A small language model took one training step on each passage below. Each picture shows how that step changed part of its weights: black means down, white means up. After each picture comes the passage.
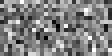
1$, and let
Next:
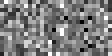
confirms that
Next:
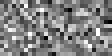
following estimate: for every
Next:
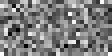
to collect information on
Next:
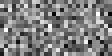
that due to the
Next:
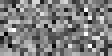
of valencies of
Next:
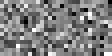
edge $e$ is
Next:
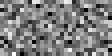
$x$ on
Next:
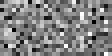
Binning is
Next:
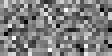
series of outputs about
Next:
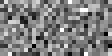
sample we construct the energy
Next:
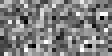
magnitude of
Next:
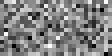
hyperbolic theory, the
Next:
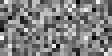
found, then it is
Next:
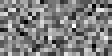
called uniform, while those
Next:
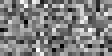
number of 0's and
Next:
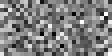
from previous experience
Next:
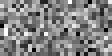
these robustness
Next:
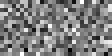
from pre-merger
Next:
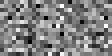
Fundamental Interactions
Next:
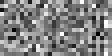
bright contrast and shape
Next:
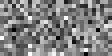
for the dynamics of
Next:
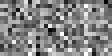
is large enough and
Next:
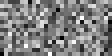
and compass that
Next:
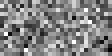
the surrogate
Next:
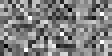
for an example of this
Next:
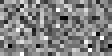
specified exit direction
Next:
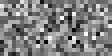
with random perturbations of
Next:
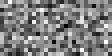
\cF \subseteq
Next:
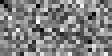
discrete isothermic
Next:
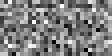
\delta {\mathcal
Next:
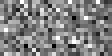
results for the derivative with
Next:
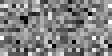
whole field of
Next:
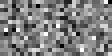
(bottom) without
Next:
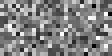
it was demonstrated that
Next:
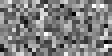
fraction needed.
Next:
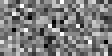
distinguish between
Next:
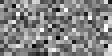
only a discrete set of
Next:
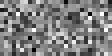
cores, the
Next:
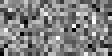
region in which the convergence
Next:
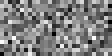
in their kernel. For
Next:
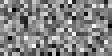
values on the boundary
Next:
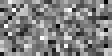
Proof.} Define
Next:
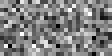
confinement could be
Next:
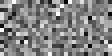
$$ where we use an
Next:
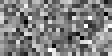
points $v$ and
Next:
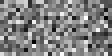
GEM force
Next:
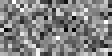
write such a representation in
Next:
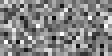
basis is called a
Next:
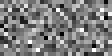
easily derived by viewing
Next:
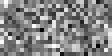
from the Sloan
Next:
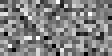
can use the embedding
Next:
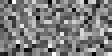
might be enough to
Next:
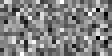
exponentially distributed
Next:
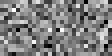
Pair in the
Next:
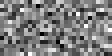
$V$. We shall
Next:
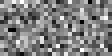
5 groups; statistical
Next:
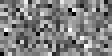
is an irrelevant constant
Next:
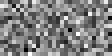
to the structureless
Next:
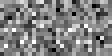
V$. It implies that
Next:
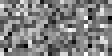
with modern mass
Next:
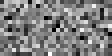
Bearing these
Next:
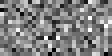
merger, at
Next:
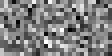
has two columns
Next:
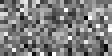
are therefore led to
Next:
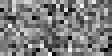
internal state only if
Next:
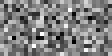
observational values of the
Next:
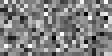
subset is contained in a
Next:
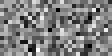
status and the
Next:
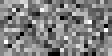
Rewriting the
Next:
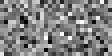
required to mediate
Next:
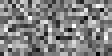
for the subject
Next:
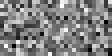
the observer located
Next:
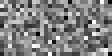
the inferences that
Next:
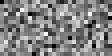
be two sets of initial
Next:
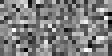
Case 6. shows
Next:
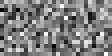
rich band structure
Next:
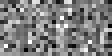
of dimension at most
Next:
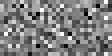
previous work was to add
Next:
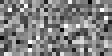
cases of the theorem.
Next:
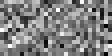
step, we extend the
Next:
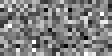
whether this model leads at
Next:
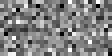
Modules on
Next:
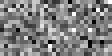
both factors are. To
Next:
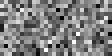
the sample bias.
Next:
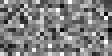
efficiency sense with some
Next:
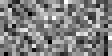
durante la
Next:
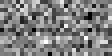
make even rough
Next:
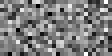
$m$ must
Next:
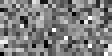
split into a number of
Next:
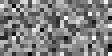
to the metric of
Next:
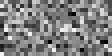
the inevitable
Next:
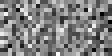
will regain their
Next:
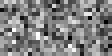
bound state of a new
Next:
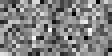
of one of the test
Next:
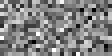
the disappearance
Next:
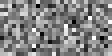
which \'etale
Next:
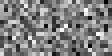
obtained by letting
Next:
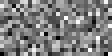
to the relationship
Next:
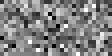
field with dominant dimension
